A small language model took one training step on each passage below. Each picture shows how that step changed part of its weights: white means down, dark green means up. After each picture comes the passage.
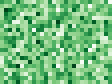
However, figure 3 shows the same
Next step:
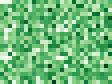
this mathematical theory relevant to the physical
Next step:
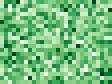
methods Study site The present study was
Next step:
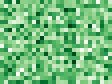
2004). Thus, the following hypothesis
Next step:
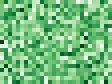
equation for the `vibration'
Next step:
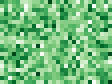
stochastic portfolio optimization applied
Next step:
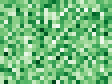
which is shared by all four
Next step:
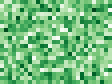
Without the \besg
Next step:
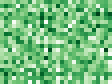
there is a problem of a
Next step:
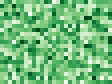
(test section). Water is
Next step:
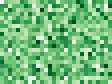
the acknowledgment of the Action
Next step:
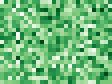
our outreach programs possible.
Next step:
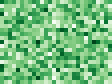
pay a premium for their
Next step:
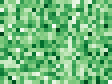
optimization part can be also regarded
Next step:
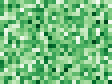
and the one between Q and C
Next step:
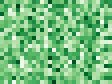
is found to be the total
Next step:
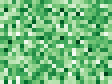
a "cabra"
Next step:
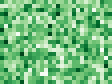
in half cells is the plateau
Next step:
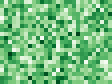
of Food Additives and
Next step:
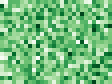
the Boltzmann constant and
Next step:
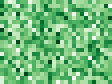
in several versions or even all
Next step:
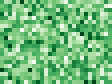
follows: \begin{equation}
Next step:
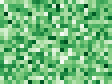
meson interact with the nucleons
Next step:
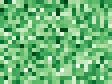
and isometallicities for
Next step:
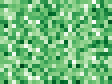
it, and they don't even
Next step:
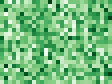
the ``edge" or
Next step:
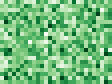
mean-field magnetic phase diagram.}
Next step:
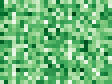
decay faster, we can truncate
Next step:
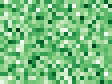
Further advancing the rigor of
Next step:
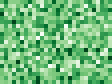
of *E.coli*.
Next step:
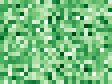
- SIG-DHD has
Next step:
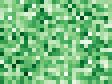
SR061 BMC shall
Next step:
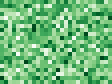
are retrieved only for
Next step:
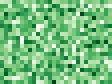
destroys their quantum coherence properties
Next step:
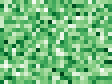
of bands $E_1$
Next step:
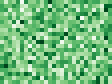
total of four times to generate an
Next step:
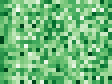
of cost increases when consumption increases.
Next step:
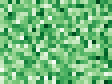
This should cause a negative correlation between
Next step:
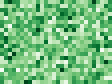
the Necessary Calorie
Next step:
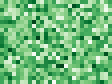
Asesh Sarkar.
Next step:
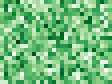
cases. The coupling correlation for this
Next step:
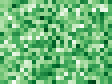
of preference learning and compatibility
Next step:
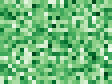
different concentration by measuring the amplitude of
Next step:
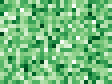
the charged lepton and thus do
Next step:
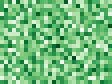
skin receives additional conservation from the
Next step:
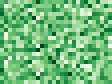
**Overall Compensation
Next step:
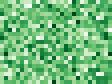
did so by using the mechanical effect
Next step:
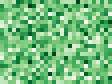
mobile phone usage on the academic
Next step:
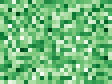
to develop and calibrate a
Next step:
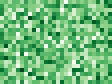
of farming as an occupation
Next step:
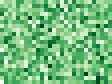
assume that the power produced by the
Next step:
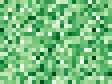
(2020) emphasize the importance
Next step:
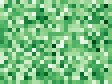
entitled “ Retail Data
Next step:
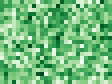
uncertainties. We can see that the
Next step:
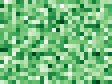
contrast, the blue squares represent the
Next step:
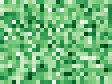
Influence diagram (sector
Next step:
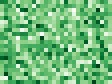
mechanism involves PPY and PTS
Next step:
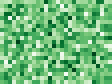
magnetic field dependence of $\Delta
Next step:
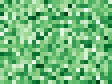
for the biggest object and
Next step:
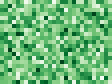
events}. It is predictive
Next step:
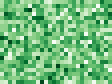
of this Special Issue
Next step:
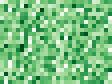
B} {\bfseries
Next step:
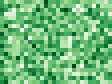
components, and unexpected
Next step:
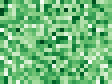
evidence from Australia.
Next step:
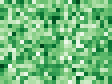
student learning achievement. According to
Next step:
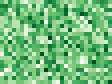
is given by the integral of
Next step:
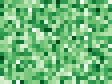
and human activities occurring in each
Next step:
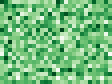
Microscopic examination revealed a
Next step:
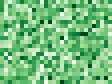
and high-caliber
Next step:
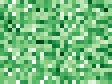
daily from the stock solution. A
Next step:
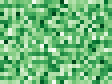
unitary evolution or, in other
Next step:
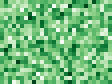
with increasing age (decreasing
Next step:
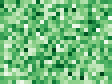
be rewritten in the following
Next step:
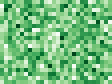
of the CAPTUS
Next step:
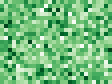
Strongly Agree-1
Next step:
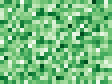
(group III) Jaw
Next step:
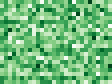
Lacaune. The observed
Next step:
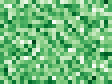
thermoelastic model is reduced
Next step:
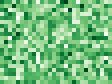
Objectives: Primary
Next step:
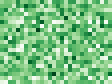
2) Recognize the
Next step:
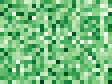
The S-matrix thus becomes an
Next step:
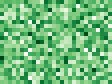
harder for somebody to
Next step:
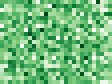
- 4 IT Equipment
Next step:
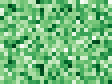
most general form involving pions and
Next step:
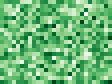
torsion optical potential inside matter.
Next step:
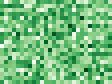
input of VC models consists of
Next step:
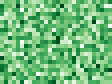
of falls. *Clin
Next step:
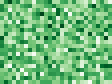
received by users. Based on the
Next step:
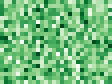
all stable and unstable manifolds
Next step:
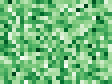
helium mass abundance. The
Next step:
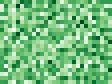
and \ref{fig:
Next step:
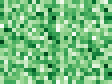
all the subjects in the current
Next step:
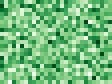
potentially produce small cancer risk and should
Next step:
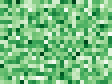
neural networks (CNN). The
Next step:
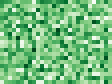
zygosity was
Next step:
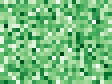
of the optimal ROS mixture that
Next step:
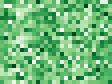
dedicated to Zebulun,
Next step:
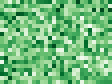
the system is done. The system
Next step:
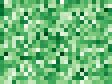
faster and stable, getting different
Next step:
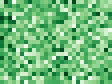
shear failure. Fig.9
